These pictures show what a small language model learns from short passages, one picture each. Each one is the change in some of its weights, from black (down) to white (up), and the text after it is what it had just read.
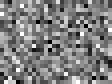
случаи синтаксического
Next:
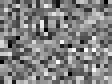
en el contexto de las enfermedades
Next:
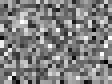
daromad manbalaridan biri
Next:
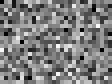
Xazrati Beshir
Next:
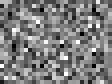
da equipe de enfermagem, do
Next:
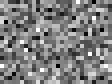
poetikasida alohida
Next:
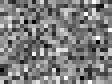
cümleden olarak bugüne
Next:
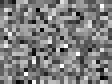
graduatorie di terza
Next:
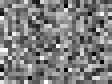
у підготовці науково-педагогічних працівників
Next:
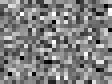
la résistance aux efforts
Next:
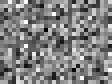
Polyphony and
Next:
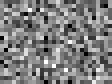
mantiqiy bog'langandir.
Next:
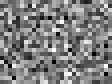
18(3). Available
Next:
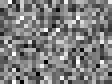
привести к созданию 2,5
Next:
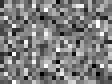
S.E. Gurev
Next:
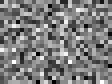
факультетів, учителів
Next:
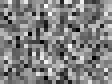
at correcting the identified
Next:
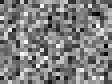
de heterogeniteit van de
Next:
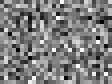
Justicia, Comisión
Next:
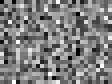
Senbeto ve Hon,
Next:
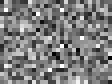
Jeke turǵanda
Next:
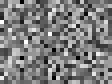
obecność w
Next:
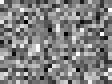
альтернативное условие
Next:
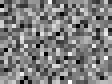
müssen auf die individuellen
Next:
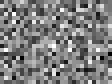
judicial.³ Este autor también
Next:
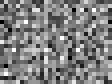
van de loonadministratie.
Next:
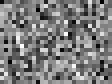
estudo. Ciência da Informação
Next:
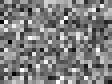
harmonized with movement,
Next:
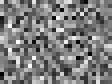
і С. Кваша
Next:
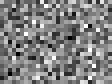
âmbito da Administração
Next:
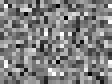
oshirish maqsadga muvofikdir.
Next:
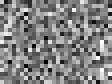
берган Орол
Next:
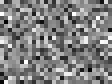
реал воқеликни
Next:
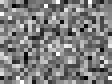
рамках предварительного
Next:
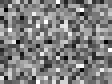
деформация определялась по
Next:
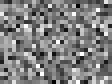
YZ teknolojileri verimliliği
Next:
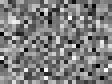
aholi turmush darajasini oshirish
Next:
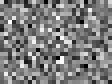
показывает, что количество
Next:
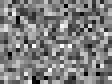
representación de su topografía y
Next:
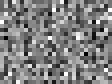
some probability distributions
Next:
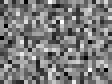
solar possuir tecnologia
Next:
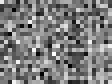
clínica, hábitos
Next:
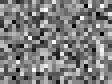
LANGUAGE IN
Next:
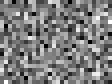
possuir formação inicial que o
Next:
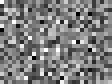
matnlar yozma va
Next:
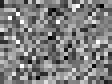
byl následně
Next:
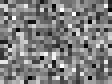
oynai jahon
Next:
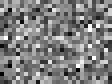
ist der Einführung ist
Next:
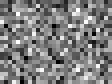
ele os remiu, e os
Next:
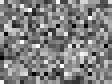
omillar 193 Asqar
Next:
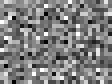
argumentation and promotion
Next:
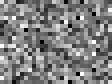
o'rtasidagi integratsiyani
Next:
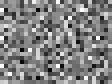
va inson huquqlari madaniyatini
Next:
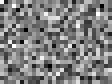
hodisalarning haqiqiyligini
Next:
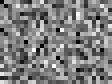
A Cultura**. 3.
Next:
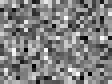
активності він може не
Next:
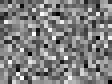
groups, because a
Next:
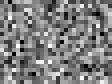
de personagens indígenas
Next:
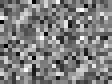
ekanligi haqidagi qarashlar
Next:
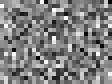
et de leur accessibilité.
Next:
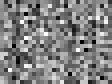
لاہور⁷ تاریخ
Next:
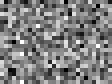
идей без корректной
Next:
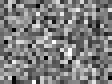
policy, law,
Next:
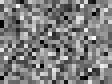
zócalo de
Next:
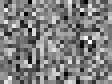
integridade Foi verificado que
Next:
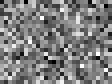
Tahlil natijalari
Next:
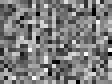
Como em muitos outros aspectos,
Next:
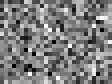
meja petugas
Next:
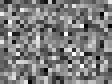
экстенсивный и
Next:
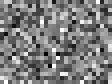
recherche de ces différentes institutions
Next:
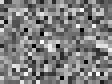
хлорида калия
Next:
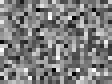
Ba'zi usullar,
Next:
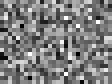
in Consumer Research. *Journal
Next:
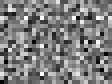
Yaratuvchanlik qobiliyati
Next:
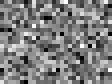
Guaíra (A
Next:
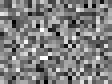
pesquisa tem por objetivo conhecer e
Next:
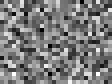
total de pessoas matriculadas –
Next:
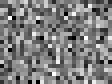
Portugal (MATIAS,
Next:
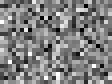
людей наравне с различными
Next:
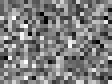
ko'rgazmali qilish
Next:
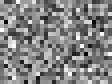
208 ЦПК України
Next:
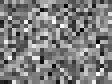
efectivos posible y enfocarse
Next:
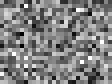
сурункали гепатит
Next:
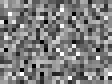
dijelaskan menggunakan analisis
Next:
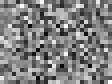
\text{ Вт}
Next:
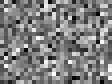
y la satisfacción del
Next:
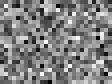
Фергана, ул.
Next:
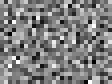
Contemporary WTO law,
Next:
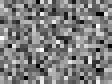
figura 1: amido de
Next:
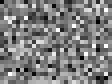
Glory, Science*
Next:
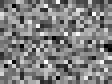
олимларнинг ишлари
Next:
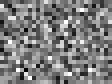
etish chog'ida,
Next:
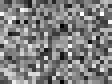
его в сознание и
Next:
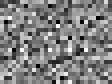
bij dienstverlenende
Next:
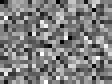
E A PARANOIA
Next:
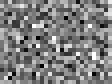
Change Efforts,
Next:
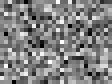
ARCiber 2 –
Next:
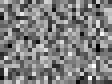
ficar de pé.
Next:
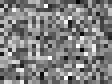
выше массовое
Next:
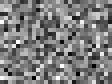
so'zi ko'plikda
